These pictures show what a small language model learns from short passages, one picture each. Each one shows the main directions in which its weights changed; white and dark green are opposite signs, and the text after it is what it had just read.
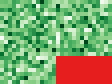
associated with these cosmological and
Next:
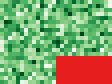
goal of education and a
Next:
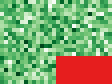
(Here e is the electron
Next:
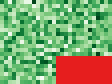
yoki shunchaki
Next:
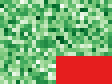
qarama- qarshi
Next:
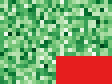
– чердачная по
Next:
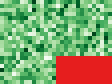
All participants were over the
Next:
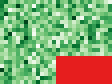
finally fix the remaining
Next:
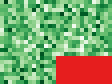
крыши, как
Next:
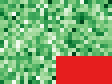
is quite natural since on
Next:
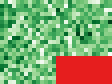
nuclei (through
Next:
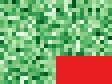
in patients with
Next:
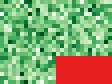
above the glass transition temperature
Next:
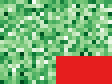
measured as 2D densities
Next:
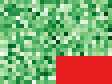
the quantum corrections due to the
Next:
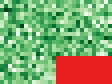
diagrams, which are those diagrams
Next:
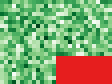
based on a suspended
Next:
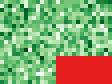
формировании культурной
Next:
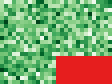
between the molecules by at
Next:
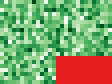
showing a changing jet
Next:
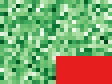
of these systems are closely
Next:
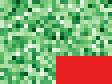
a corresponding metric over the field
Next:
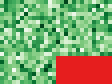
Synapse dataset and
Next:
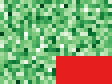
requirements of the various
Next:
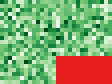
reciclagem de
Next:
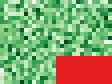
consider two outer nodes created
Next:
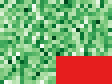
тарих фанлари
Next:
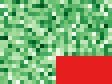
matrix $\bV$, which
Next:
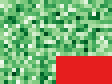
в результате износа
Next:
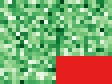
estão apresentadas as
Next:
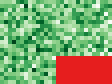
signal here, but it is
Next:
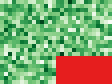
at \begin{equation}
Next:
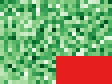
in CBO have also
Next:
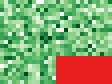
noticed that spatial distribution
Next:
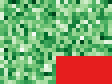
aproveite os
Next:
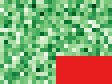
level of approximately 5\%.
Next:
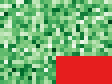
leptons, quarks
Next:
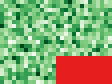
similar to those of previous
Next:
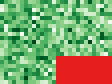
which, in fact, differ
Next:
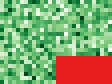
bezwaar te
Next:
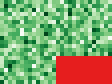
R, ratio in the
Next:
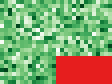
closely aligned to
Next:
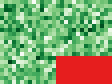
the amplitudes and the
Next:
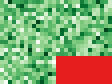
training set. We choose
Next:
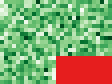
de coordinación es el de
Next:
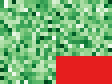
A. Larkin,
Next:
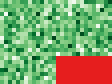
and blocking of the ion
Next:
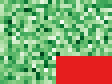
región, a partir
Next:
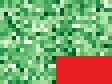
and then concatenating the
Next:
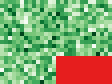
asset classes are difficult
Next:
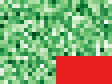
mundo e a nós
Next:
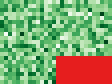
the ROM prior, a
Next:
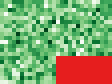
content. There are total
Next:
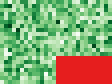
pléthorique se
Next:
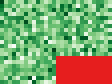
in the same systematic relationship
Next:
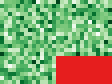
for these hydrodynamic
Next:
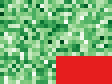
the secure implementation
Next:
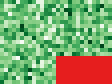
and from Table 2, 5
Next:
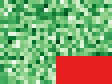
địa tham
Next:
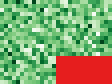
simulation and literature review.
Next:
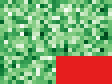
the choice of the kinetic
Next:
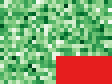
was found that, for
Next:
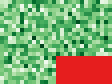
f\/ield, while
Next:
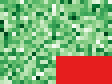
articulée au
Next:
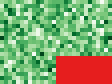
achieved by having the students
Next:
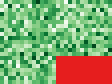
certo grau de
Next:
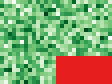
and pump power \&
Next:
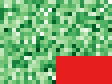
Qodirova S.
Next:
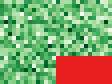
mesmo tempo, a
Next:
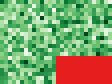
коров вышла на
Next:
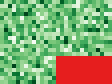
muammolar, jumladan,
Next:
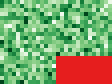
the most major concepts for
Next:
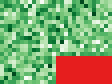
же года.
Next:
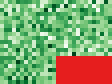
nosso convidado!
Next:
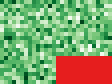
in superconductors, the
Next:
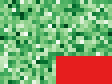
tujuan (cm)
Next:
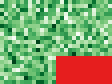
Learning.” URL:
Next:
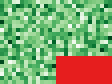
vicinity of the
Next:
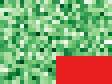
as the total decrease in
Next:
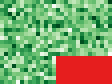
қайта ишлаш
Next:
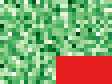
would be to extend this construction
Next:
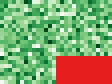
la tensión o
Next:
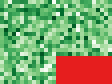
\zm|$ and
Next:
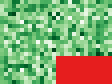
\epsilon_W$, then
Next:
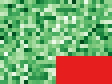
deal with systems that we
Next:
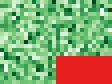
during sampling.
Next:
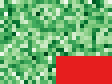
with the required correction. A
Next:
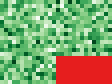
than about 1 Gyr.
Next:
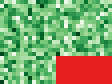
directly to mass loss from the
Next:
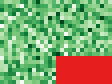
mathematical derivations that define
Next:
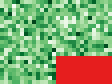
exerce nos seres
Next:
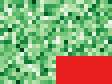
the smoothness of the spatial
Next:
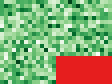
to $\infty$ parallel to
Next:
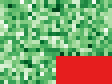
en sciences de gestion
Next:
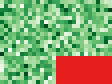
for providing the reliability
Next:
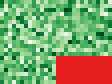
distributions, the average central
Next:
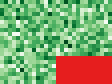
du Centre et du
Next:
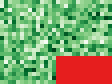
bir tarafdin,
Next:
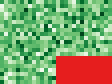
X-ray Properties
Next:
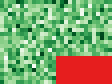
etadi. Demak,
